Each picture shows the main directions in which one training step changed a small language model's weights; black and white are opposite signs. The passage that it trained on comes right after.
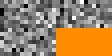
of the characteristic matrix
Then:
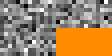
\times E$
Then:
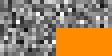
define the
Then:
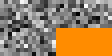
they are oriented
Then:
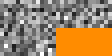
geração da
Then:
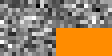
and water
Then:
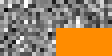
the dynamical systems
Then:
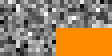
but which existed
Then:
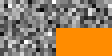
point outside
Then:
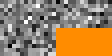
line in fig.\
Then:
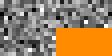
realizado a cada
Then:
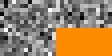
significance of the
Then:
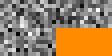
the same distributions
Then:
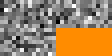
Revolution. A
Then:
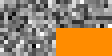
transformação social
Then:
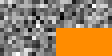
trap 2 using
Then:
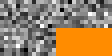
one scale length
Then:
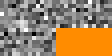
with respect to the
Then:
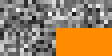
distributions, are
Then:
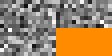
for the various
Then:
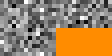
University with a background
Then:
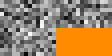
We chose 6
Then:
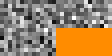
is the number of
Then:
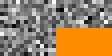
usullari ham
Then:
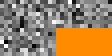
the best models
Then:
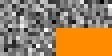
the dynamics on the
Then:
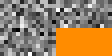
the intermediate
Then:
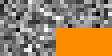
w tym
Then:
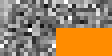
superwind can
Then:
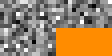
виникла в
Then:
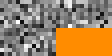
= \kappa
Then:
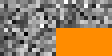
characteristics of
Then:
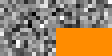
taken at three
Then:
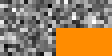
if not all,
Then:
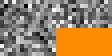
coefficient of the
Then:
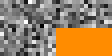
separated pairs
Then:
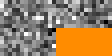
des acteurs
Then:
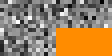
decomposition by
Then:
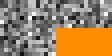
events and
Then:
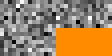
cual, y
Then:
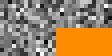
upper bounds
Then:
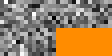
the Milky
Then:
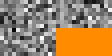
digital communication
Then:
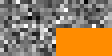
\eta \le
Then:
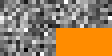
ver con las
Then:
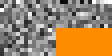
Para superar
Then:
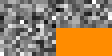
in x, y
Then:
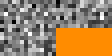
considered here, in
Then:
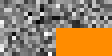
time axis)
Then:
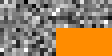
loud fraction
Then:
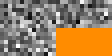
is the shear
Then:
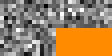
Thus, it
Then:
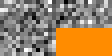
der Messung
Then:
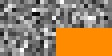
approximate a
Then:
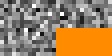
leads to a
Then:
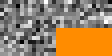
contribuir a
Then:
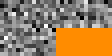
obtain a mixed
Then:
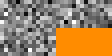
secret share
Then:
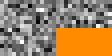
and in the
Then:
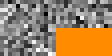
asked the
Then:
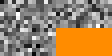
beam by the
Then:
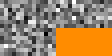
va X_2
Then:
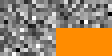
This recovers
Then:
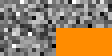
we assume that most
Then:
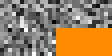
the mean. This
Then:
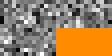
the algorithm.
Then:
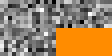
content and the
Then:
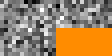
preparation and
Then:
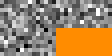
particle distribution into the
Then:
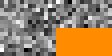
from both samples
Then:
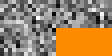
achieve good
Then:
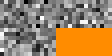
and $y =
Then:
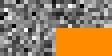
results indicate that
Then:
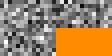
level of normalization
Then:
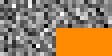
shows the dynamics of
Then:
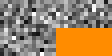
de zelo com
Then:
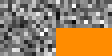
to the formation of
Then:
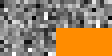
complete spatial
